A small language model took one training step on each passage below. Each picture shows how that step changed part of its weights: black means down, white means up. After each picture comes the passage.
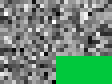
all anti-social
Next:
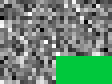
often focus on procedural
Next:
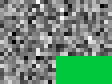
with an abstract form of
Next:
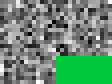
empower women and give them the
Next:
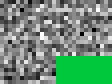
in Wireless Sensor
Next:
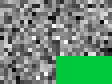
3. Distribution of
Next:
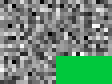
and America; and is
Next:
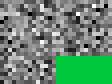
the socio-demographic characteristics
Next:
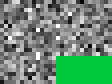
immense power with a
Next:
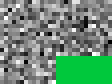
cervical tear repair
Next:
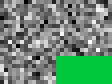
of eBooks.
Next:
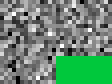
involvement of DNA methylation
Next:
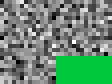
Barthes's view,
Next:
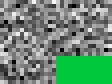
R, Slade
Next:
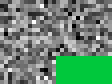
our study, the matrix was
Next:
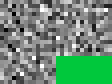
of a monolayer of
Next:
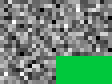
observed bed elevation data within 1
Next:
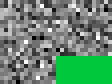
to achieve the purpose of
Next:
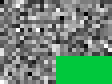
a vital role in solid waste
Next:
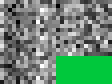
support communication and dissemination of
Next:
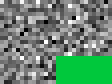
Things IIoT
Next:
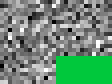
9. Sometimes people in
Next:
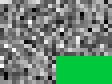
PhD Professor;
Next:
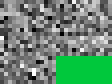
the system, it is expected
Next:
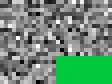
tested during this phase.
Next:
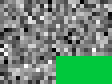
roof of buildings, bridge
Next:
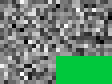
calculated every 1cm drop between
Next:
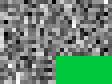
analysis is performed and results are
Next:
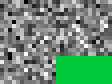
incidence of postterm pregnancy
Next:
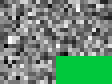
followed by China, which provide
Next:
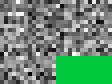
high-end materials due to
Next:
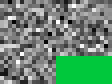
methanolic solution (20
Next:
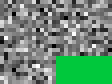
colouring. This took effect
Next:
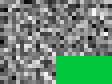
demands make it competitive. 4
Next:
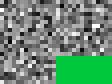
and comparative less reactive power
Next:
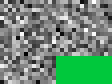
The same could be done for
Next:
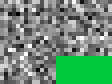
term pregnancy, American
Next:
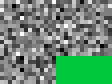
que le magasin
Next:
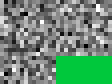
in providing SAS for the
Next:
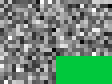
development. Concept The
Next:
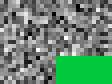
reasons, the above results are
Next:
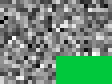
are shown in the graph in
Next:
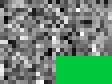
new methods and forms of
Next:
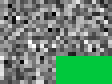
which strain water resources and
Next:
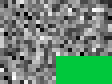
being separated from this and
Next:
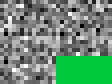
formation, design, reaction and
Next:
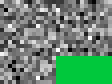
state of chronic systemic
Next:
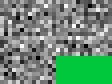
is continuous, whereas in
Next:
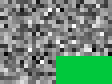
naming pre-test
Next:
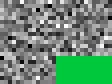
I Interlaminar
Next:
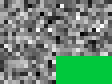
results showed that support vector
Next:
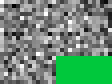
CD and CeD
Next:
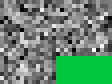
time of publication, the dataset
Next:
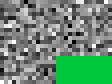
choice between conservative and surgical
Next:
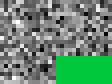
the defined use case from a
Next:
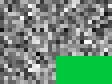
health policy. ¹⁶
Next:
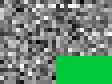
decreased intellectual
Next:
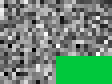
many students. One and only
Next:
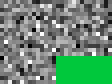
counter-example to the
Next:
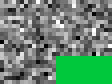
concentration of carbon filaments
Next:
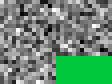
Math and Physics
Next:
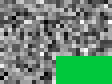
at the given dilution
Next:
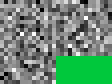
It also identifies the
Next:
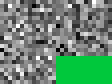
is that the researchers did not
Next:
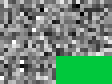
↳ Are there
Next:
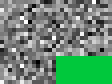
1. They are mainly
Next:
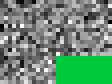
9. ICPHRL
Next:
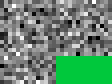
considers news articles
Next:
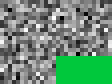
a political and economic based as
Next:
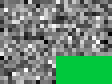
actually being done gets
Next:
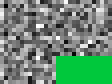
and conditions [7]. In
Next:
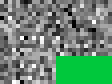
importance of considering the family system
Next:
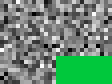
it is reported in the
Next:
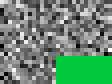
causes the patient to become extremely
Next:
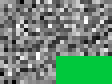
Sport psychology typically is
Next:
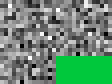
will be a help to an
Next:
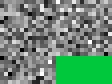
the increase in recreational
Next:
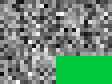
about coming to work every day
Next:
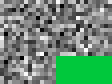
and chaetae)
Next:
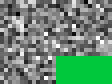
food consumed by rural
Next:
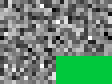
to reveal the mediating role
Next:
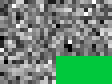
States, with depressive
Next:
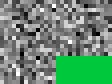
could be a gradual decrease
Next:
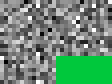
Joint Offloading and
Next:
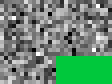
to motor and physical development of
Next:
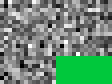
seen in Figure 5, the
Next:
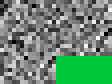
mortality rates in Asian countries
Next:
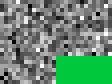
connotations of the
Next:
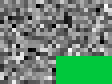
Institution IGP
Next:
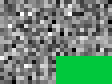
document, STEP's
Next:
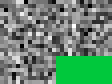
field is directly coupled to
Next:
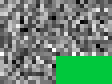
outlook is to
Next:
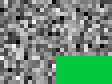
a sustained interest in
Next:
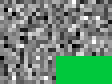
institutions and other experts. This
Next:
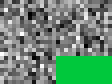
fancy breeds to directly
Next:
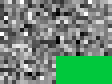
However, since women were
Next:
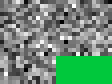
tourism in Lao
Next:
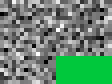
Abbreviations: M
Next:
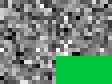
to the challenges of modeling complex
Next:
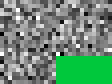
key processes that have a significant
